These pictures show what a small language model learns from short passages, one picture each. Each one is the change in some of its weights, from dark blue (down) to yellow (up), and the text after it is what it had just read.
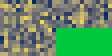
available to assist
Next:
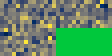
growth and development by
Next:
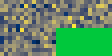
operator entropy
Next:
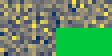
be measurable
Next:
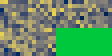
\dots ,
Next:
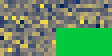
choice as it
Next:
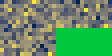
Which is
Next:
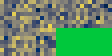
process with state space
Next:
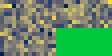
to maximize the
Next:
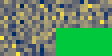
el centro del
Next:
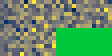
Since in this
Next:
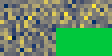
l$, we have
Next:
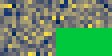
to improve the tax
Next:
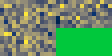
converging to
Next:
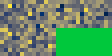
the edge
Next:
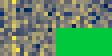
line search.
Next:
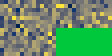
have to be
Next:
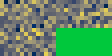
We use this result
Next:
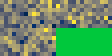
\noindent Note
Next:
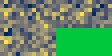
diretamente a
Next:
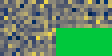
image through the
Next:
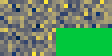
the effect of the
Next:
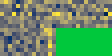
the user has the
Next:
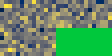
as a human
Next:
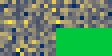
dit, les
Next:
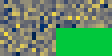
holds a PhD
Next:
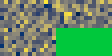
groups, $p
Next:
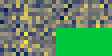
stands for
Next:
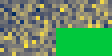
что из
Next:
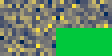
with optimal resource
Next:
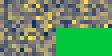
j)$ where
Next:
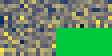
test on a
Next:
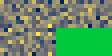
with ARG
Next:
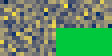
the TAM by
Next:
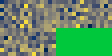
are continuous in
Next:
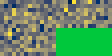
an efficient
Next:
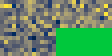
to be tested
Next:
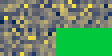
performed in
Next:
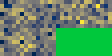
exact sequence in
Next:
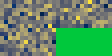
limit the spread
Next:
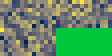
i \leq
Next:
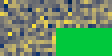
oficială a
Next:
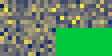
achieve this,
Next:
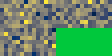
geometry in
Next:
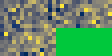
been specifically
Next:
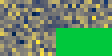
with respect to
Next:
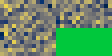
restoring a
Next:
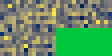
of code
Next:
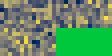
and associated costs
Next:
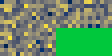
savings for
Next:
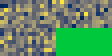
deben decir
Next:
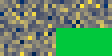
published in
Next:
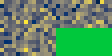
another representation.
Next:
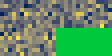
é composto
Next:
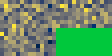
gearing up
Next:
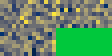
two basic
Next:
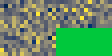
B. In all
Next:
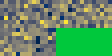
food in due
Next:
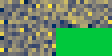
\newblock A
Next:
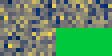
relationship based on the
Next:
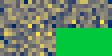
url =
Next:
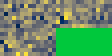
is given by $$
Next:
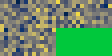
features that
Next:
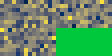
is considered, that
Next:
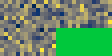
smooth function on a
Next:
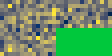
of rational
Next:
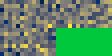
writing it as
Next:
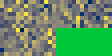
number can be
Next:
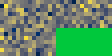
We unravel
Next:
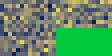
presencia de una
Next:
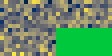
samples in about
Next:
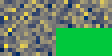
way construct the
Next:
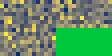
etish va
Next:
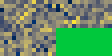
part is given a
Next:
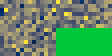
element, then
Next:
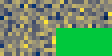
law of large
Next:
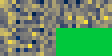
and by using
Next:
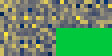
surjective homomorphism
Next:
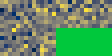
tienen la
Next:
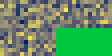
de situar en
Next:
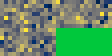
solution at lower
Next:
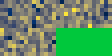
For any subgraph
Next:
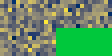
8 units
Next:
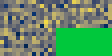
para sí
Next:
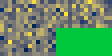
According to
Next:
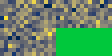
effect on the
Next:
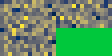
leadership in
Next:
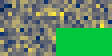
pela qual um
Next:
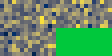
ions. The
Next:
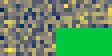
of actions
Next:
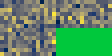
filtro de
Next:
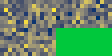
higher, though
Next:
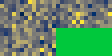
members: –
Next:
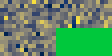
role and significance
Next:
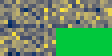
: Part
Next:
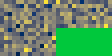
problem, with
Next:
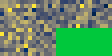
method but ended
